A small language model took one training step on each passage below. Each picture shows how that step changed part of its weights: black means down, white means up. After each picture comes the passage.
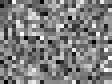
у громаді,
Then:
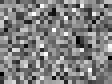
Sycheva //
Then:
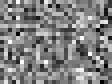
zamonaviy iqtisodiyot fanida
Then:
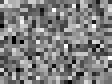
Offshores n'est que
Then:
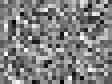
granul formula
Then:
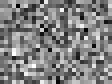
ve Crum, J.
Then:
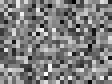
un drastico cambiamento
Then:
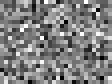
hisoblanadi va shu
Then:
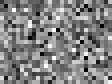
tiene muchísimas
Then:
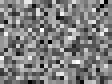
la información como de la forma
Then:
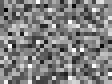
Lins Campus Parque
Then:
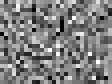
qu'en temps normal il
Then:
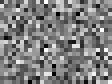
их концентрации на
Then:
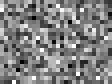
otros desde el
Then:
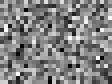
Где L - длина
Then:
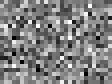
с последующим
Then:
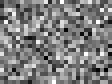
Challenges*. –
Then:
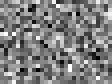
coastal regions
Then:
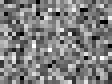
(perturbateur), la
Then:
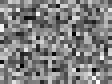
e) Persetujuan
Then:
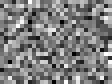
se escogieron las
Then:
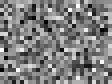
deopotrivă la
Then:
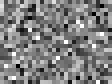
orasida internetdan har
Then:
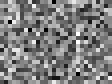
gerar saídas,
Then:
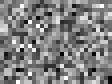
[20]. Практически
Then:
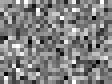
una persona morale,
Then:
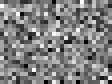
ont montré des
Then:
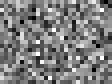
de pessoas com deficiência
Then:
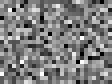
es ineficaz el
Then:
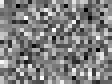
al año, el
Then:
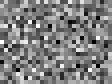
скла, низ або
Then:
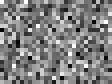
«Fan va turmush»
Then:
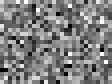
lozim. IIO
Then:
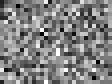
12. Challenge
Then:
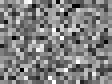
la cultura y la política
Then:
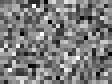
e, também, são
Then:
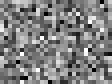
está mentindo, e
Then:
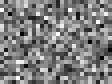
et les exploitations de
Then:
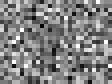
bosma ma’lumot -
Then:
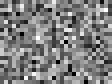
Human kinetics. -
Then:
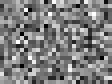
nikah dan penerapan
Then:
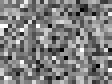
можливості для
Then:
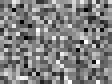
amplamente debatido sem
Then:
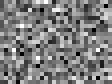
y con la saña
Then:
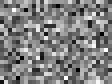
iqtisodiy ahamiyati
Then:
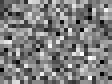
de nodos. Este
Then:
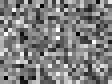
article is devoted
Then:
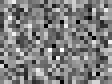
de sindicatos,
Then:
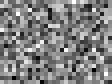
el de sus compañeros
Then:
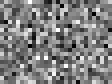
redazionale la
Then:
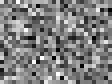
di follow-up,
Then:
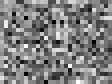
que se mantendrá en
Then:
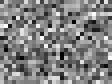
під впливом
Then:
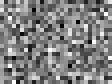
the ground. If
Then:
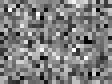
informações entre alunos,
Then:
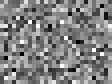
сам учитель.
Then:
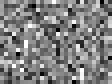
va muhim ro'l
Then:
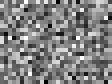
отношения, как
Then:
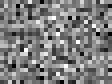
фон Хагенса
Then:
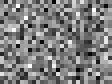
un malestar . La
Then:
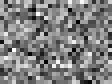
salbiy ta'sir
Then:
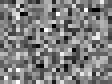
zodanig zijn,
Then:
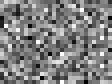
Ciencias Médicas de
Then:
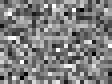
da Família
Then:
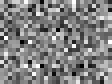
imkoniyatlarini aniqlash
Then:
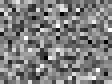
en el mercado. Sin
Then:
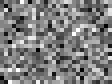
Xenakis*, s.
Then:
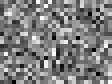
T., Xandamov Y.
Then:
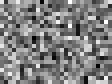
base de hierbas y
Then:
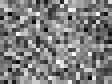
**Aprender em rede
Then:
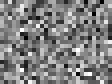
[in Ukrainian].
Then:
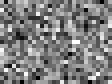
etadi. Qirra
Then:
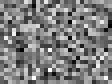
qiladi (bemorlarning
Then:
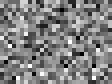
Antonio Delgado
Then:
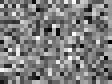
cabo la política.
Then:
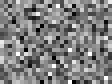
vennootschap met
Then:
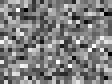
da Amazônia,
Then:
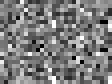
YENGIL SANOAT
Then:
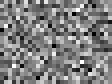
А.В. Ишин
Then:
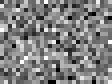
и определить
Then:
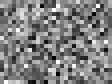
centros podrán
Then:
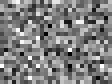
marcos de regulación y
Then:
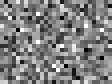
Lehrpersonen an
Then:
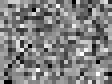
pode ser decorrente de
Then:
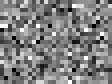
может разбиваться на
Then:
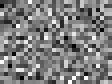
T., Rashid X.
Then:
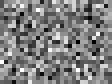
troca de cátions
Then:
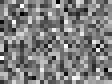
Educativa Bilingüe
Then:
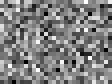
presentar “cabeza
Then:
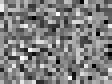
o orgulho de ser
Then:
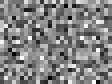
статье является
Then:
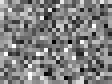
внимание уделяется
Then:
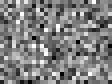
units used in the book
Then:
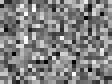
recherche dans les
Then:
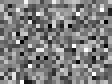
18 yaş ve üzerinde
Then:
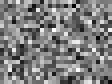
tomonidan ta'limning
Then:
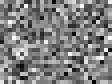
Consolider le rôle
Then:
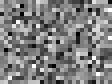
seus direitos sejam
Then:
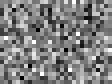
monthly counts
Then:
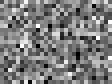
значение учета
